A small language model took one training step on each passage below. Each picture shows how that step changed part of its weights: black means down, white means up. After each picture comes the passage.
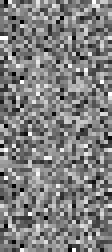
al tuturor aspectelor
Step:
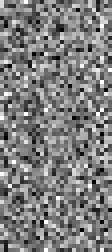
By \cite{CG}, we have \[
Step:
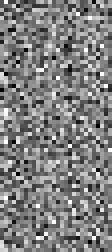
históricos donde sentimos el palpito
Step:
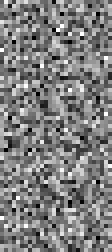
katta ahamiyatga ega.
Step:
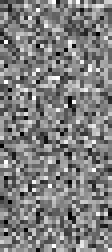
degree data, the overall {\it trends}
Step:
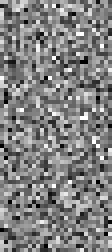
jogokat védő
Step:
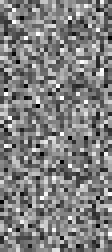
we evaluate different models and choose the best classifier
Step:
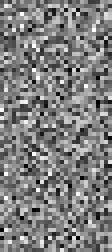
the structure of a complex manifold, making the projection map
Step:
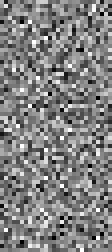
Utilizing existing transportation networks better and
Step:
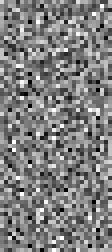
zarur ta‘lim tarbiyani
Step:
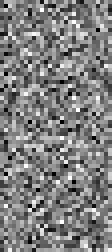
Wroclaw, Poland \\ 3)
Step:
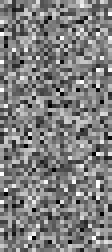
bin Hamad Al Thani at the Education
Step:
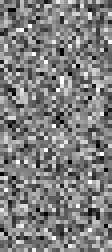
$\lra{q}\lesssim t$. By
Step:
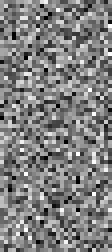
the area random variables $X_m$
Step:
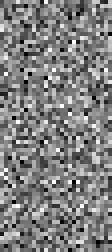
and quantum field, the Fock space on which the
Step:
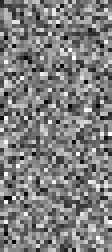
classes) are extracted from the core tensor
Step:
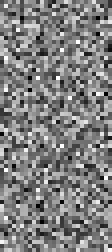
loss and division stands the devil.
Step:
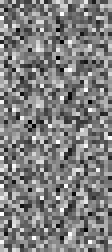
müəllimlər üçün
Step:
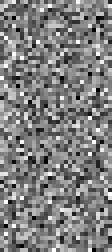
subharmonic function $u$ on $\CC$
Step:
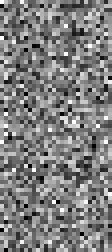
коррекция педагогика
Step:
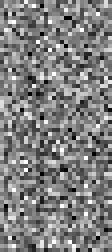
цирроза сопровождается
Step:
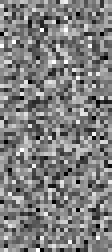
some multiple of $k$ times.) Thus,
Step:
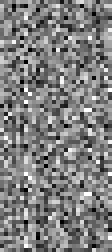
the matrix $(\rho_i)$ described in this linear
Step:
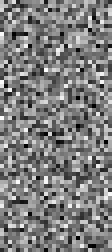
under this condition, such a solution always exists with
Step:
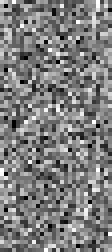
dissociation, while rectangular ${\rm
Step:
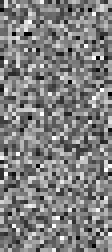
energy bands. A few representative spectra during the
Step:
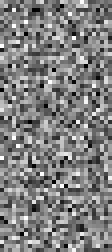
logarithmic factors of the minimax benchmark
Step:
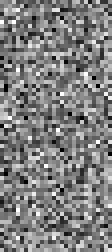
and I.~Graham}, {\em
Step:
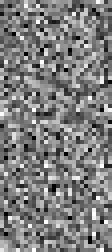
suitable for quantum algorithms. \subsection{Quantum
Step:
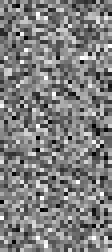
signal in order to improve recovery performance. In this
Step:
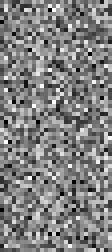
many dynamical systems has been modeled by Markov
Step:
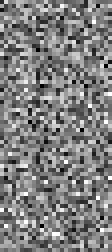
Agenda 2030: Engaging with
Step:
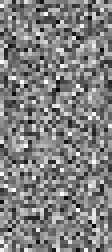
(c)} \ The birational map
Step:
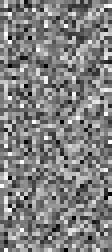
После завершения строительства
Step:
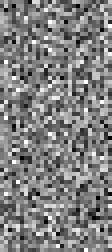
squared exponential kernel, whose parameters have been
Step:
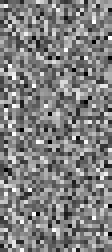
models?'', ``Which models work
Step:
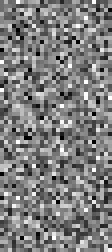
in the principal part are relevant (i.e.,
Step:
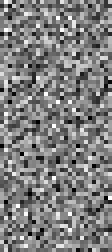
кишки людини.
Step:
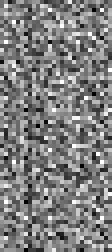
transformation \begin{eqnarray} &~&
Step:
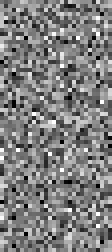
como produções culturais que veiculam
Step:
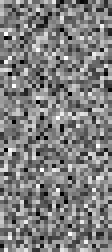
density generator $g_{n}$, positive defined scale
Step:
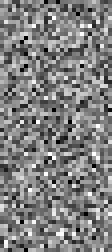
aholi nazaridan chetda
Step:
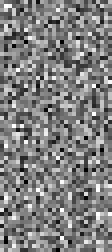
study. The article describes the features of indirect
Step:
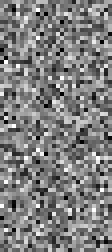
larger number of smaller particles can be formed at fixed
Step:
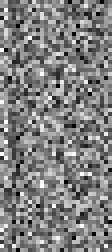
adına konuşuyorlardı.
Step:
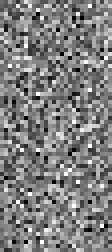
any fixed $q\in \sR^+$,
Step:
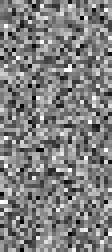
davri esa 1,5-2
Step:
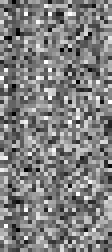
asılı olaraq öyrənmə
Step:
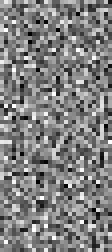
one conducted with the subject at rest and the other
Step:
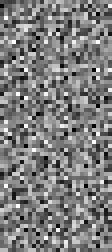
in which the nonprincipally polarized
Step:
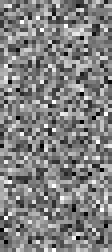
робить більш слухняними
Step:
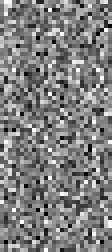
\nabla)w_{\varepsilon} \cdot \varphi
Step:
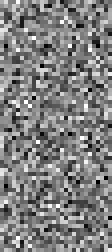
Hodge-Tate. Further, the
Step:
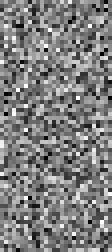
with multiplicity $N-1$ and
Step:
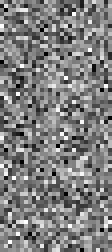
Among many technical challenges are,
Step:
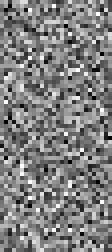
aks ettirish vositasi deya
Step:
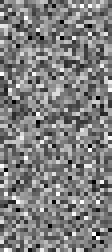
core-powered mass loss as well as
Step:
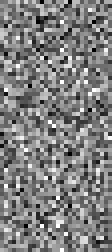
I$ for some constant $c$. It is called
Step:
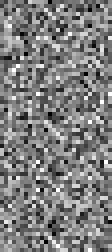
en temps réel, ce qui permet une
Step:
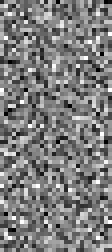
\par Equations (\ref{eqn2}) are
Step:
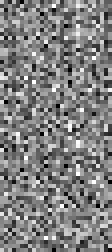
a linear bosonic system to reobtain some known
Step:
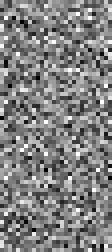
de diferentes estados brasileiros
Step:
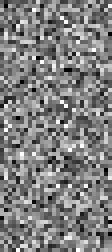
M. A formação de professores:
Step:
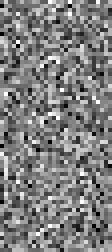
pandemia destacamos que las más
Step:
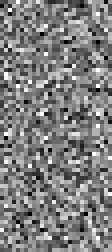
mengerti kondisi karakter siswa dan
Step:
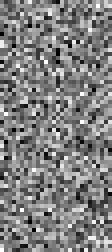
system as a whole evolves from a violently
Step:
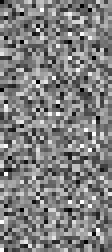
meses de muestreos a un
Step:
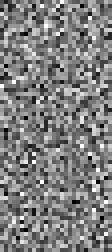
are \iri{}s, and one {\sf
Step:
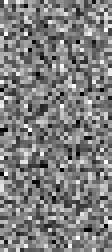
of the ground state $|g\rangle$ taken to
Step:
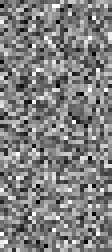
Comité départemental qui élit un
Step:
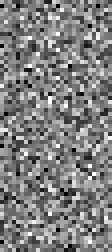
la estatua tuviera plumas
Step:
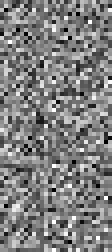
Таранушенком також активно
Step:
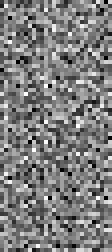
більшість підприємств змушена
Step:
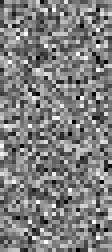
$b$ is even. Then, since
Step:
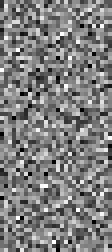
is $SU(2)$) is the set of
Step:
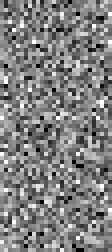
involution $I \colon T^* S^n
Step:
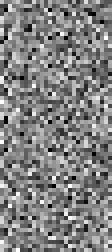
den aufgewendeten und gewonnenen
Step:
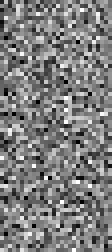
la filosofia di Plotino
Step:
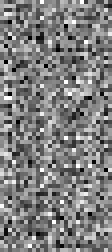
значительно легче для использования
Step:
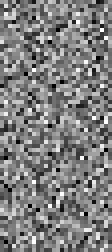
3\quad \bullet\circ 2\quad
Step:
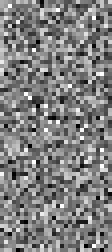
this work, $N=9$ since we included
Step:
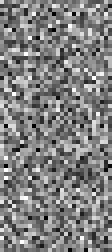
if they have the same quasiparticle content.
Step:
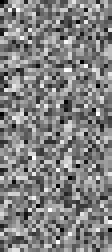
não explicitamente acerca da relação
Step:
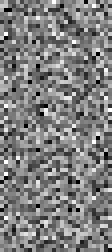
the block diagonal matrix with diagonal blocks
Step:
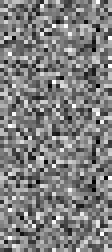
проєкту, якщо вони
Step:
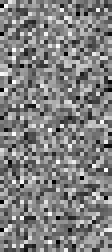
Окрім факторів формування
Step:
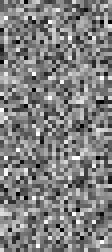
foliation on a manifold $\Sigma$ is a
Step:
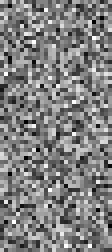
reaksiyasini inkorni
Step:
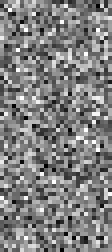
for each tuner. Now the real chess
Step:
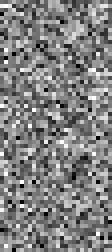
$P$ listed from the bottom to top
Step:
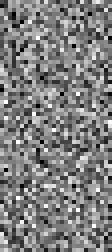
the negative autocorrelation of the process, as
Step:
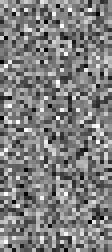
that there is no Rep(D$_8$) symmetric
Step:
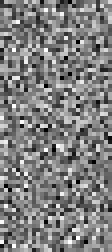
$Z_k$ are each Pauli operators
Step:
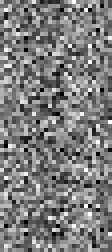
formulated using soft, courteous expressions such
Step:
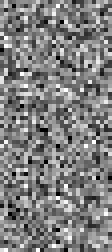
focus on the two different embeddings of $\U
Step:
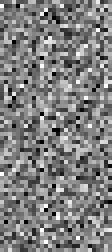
в Україні, то він стане
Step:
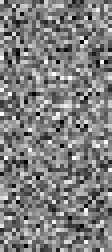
uchun prezidentimiz tashabbusi
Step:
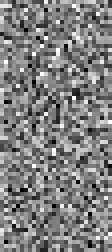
to relax the requirement that the left-hand side
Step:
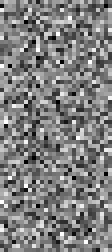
(18-модда) давлат
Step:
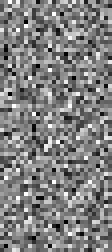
и соавт. не обнаружили
